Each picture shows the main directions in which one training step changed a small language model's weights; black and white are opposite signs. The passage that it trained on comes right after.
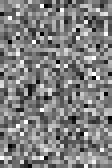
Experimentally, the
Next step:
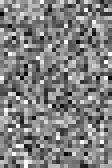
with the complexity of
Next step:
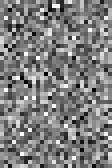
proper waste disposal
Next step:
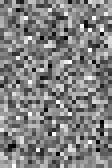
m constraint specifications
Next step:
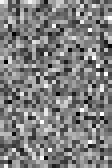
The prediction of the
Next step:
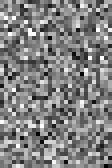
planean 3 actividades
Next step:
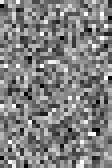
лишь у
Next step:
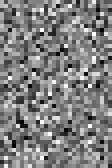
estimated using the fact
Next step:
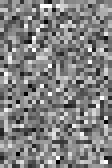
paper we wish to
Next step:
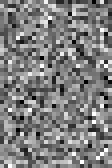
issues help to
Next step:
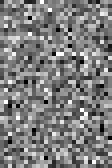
data. As we do not
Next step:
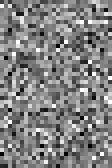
and heat exchanger
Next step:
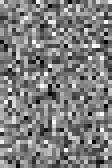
each redshift from an
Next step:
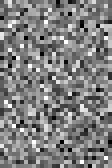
1989) However, because
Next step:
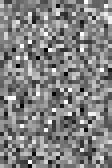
проработки и
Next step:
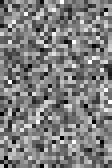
followed by distinct
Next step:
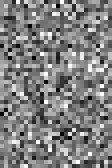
whether the population
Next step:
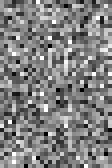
fill in GEPs
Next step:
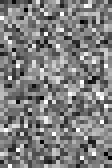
-helix, and
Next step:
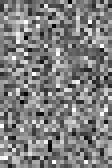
ancoragem é:
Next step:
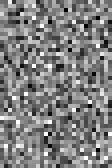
Thomas et al.,
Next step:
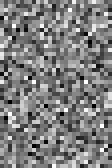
Shuning uchun
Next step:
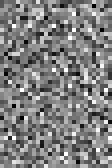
given through a labelled
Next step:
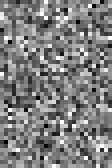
therefore speculate that
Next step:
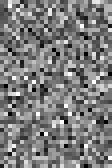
addressing it so that
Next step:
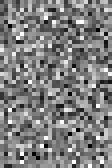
then be extended to support
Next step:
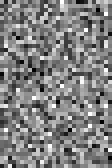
in the lesson to
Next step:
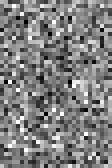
the Mn concentration
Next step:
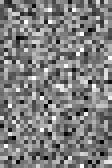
atoms. We find
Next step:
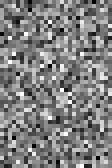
available on the distribution
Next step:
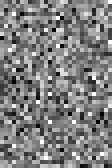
bo'lgan. Uning
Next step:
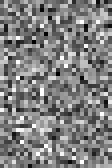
that tend to be less
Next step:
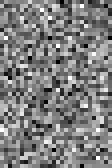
have two runs, one
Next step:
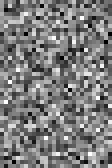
caro, si los
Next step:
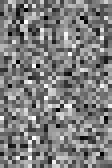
se ha mencionado
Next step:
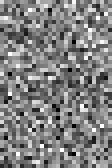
acute respiratory
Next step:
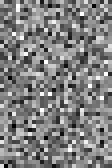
imaging is performed by
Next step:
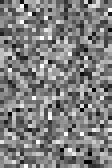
com a implementação de
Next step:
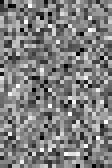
special cases. We use
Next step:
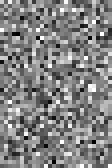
operation S=support
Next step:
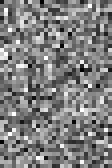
ethyl acetate
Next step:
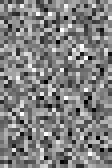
in its core, the
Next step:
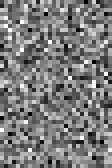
Commission Services)
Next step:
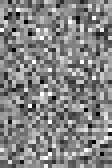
ZnO have previously
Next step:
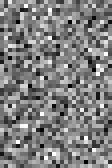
mas pontos a
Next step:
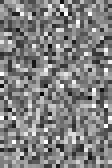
și rolul
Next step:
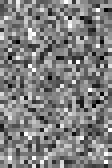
services, as well as
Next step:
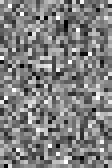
via the breaking
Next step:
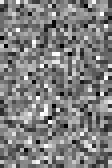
ситуації –
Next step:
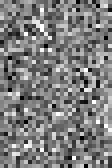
do planejamento.
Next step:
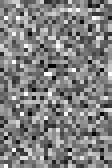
Introducing the
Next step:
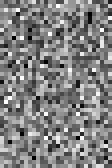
the number of ECAR
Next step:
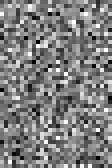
Uni maqola,
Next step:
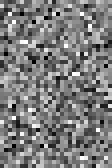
cuanto servicios
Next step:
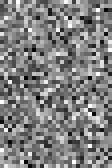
countries, as well as
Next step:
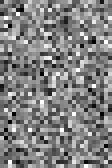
and the results obtained by the two
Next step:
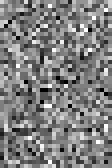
in various ways to
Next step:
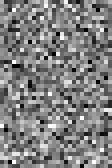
In practice, it can
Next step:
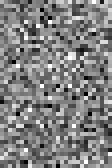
5 Institute for
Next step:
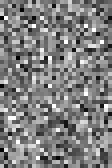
PERL programming
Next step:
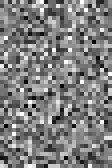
figura 1, outro
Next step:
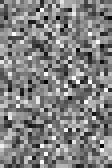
problem of maintenance of
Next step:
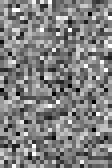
for both TE and TM
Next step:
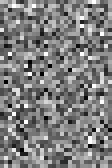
we may think of the
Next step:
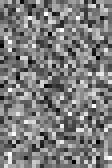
blur in people
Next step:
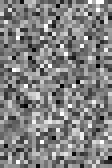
test. $\tau = f
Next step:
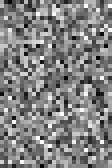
chromosphere where the
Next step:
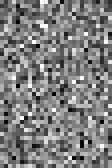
happiness is mostly
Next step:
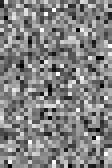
moved and could cause
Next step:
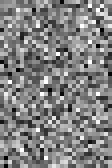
of the American
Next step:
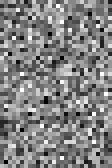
the CTFC -
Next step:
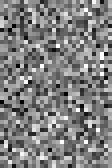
(which also occurs
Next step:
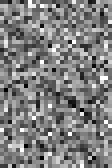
activities according to this
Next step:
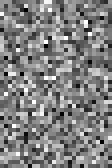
florestas, a
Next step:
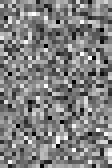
country. Hence
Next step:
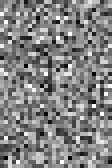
insulator. Treating
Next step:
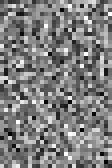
to rule-out the
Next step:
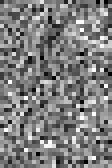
and Development Trend
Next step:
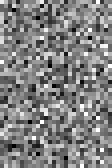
a powerful mechanism
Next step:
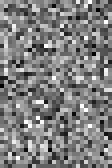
to gain access to the
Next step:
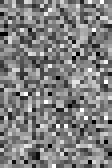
în afara
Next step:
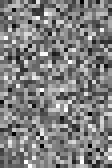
neglected sources as
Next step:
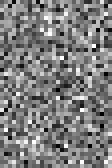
the future. Table
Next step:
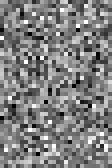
ha permitido
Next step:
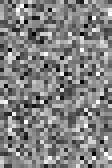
frequencies, and thus
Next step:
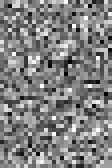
meio ambiente e
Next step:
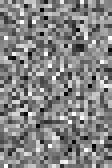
recently discovered
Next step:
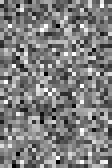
of the F layer
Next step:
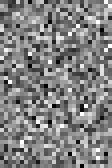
the Green's function
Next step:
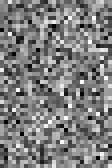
the Wannier charge
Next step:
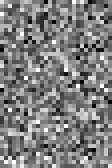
andar), Rua
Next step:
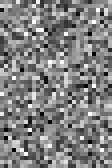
we summarized the
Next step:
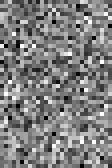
of Spring No.
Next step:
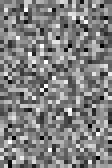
are not conclusive about the
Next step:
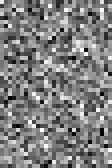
the same, the results would be
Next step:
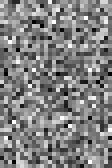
the TLS session
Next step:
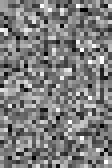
ground. The height of
